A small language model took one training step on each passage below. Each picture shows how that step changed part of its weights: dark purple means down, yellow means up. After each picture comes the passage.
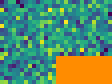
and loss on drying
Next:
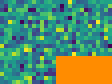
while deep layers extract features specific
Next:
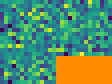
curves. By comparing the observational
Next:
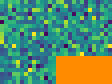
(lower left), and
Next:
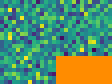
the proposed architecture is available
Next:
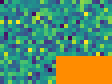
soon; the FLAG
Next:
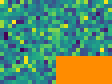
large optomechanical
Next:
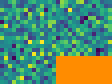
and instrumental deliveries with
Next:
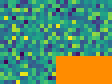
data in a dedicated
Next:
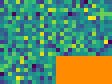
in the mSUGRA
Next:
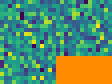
chance of further development only
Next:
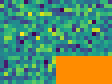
spend a hefty amount
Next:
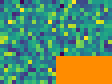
as scalar fields and spinor
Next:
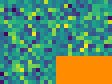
trigger to reject about
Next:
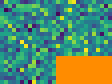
In addition, he has published
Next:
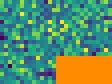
began to show after
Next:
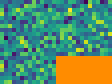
achievement of further maximum positive
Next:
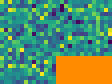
catchment for collecting
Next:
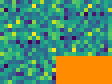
- Somethings
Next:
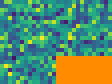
Gould, MD,
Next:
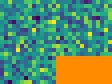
greater than 1.96,
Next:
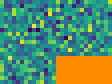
or damage over time,
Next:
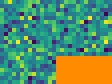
has, however, still not
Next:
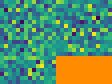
the spatial average and a
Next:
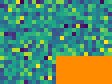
a promising alternative to PEM
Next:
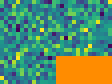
history some disease names in different
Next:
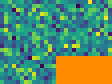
model. This section summarizes
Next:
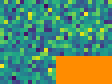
towards the unitarity bound for
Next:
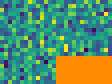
and its solution appear in a
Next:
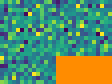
a leader in AI and
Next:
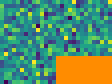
status and opportunities. On the
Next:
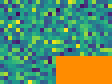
On the other hand,
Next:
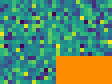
hydrogen density are consistent with the
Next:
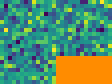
like ICICI
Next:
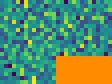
the magnetic field strength, and
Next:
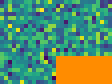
in the gene. That
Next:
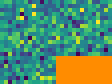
special interest in searching new
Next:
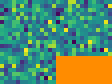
The 20 distance was chosen between
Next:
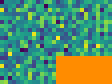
and the maximum and minimum
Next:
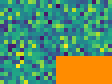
time. The accretion rate during
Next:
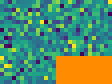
or right half. This classification
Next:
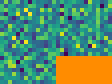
also contributes to the development.
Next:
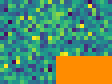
$\pi - \varepsilon
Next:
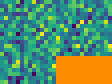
the RASS data,
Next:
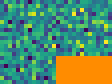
is then replicated 120
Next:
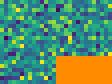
Detailed petrographic
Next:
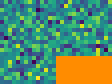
decreases due to depopulation
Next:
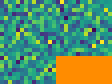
the next stage of the
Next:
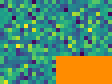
crops taxonomy
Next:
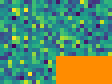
assessment results indicate that learning is
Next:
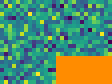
fulfilling the conditions side
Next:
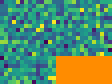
in the ultrahigh mobility
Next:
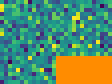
by beamed emission (where
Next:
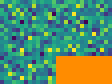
galaxy spatial distribution in a cluster
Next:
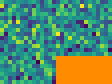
lead to crack propagation
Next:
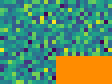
social media users, and five
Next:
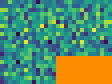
and energy selection criteria of
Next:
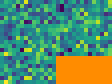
one side of the crystal,
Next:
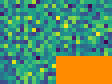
the Workspaces). Figure
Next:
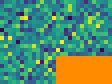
obesity pandemic
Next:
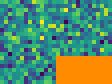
are interchanged in the
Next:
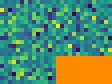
particulate Reynolds
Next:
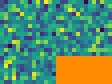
IC peak towards higher energies
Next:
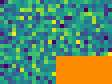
500 m, that is in
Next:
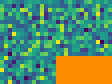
and financial institutions in particular.
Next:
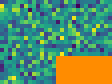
in networked ensembles,
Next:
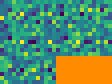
of fibers from leaf
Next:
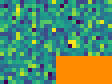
important step in characterization and classification
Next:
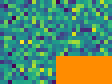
generated sequence. For the
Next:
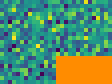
exact site occupation and the
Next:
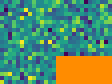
that applies to oil
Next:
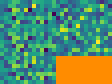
depth from the perturbation peak within
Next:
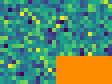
Cord Clamping,
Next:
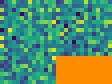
person has and that, over
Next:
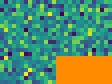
of moments to lattice matrix
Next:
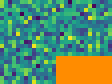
registered with the
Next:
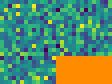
electric charge of the elementary
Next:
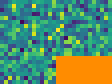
pH on the adsorption of
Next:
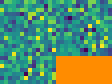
progress, and the checklist
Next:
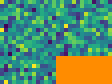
alleviates the
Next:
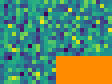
first digital content to belong,
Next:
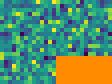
level). This result should not
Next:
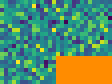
fruit of art and
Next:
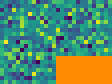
dimensions (for a review,
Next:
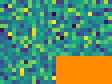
five or seven point
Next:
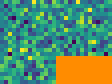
articles which are published is:
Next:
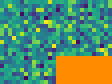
Development and Food. Since
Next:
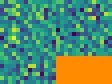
Programme for Research and
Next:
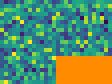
superhumps. In
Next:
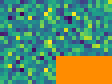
than the case when the detector
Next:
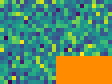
confirm the spinel structure
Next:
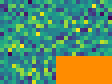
$l$, is a function
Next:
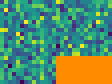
logical way from the
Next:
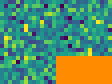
reason why the magnetic field
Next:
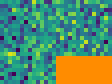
effectiveness (reflection in the
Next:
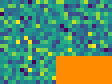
is 200, and the learning
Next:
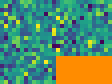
plan proposed was from the
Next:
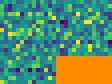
de S\~ao
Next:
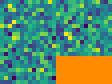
strength. A notable
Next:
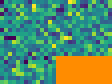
After 3 months in group I
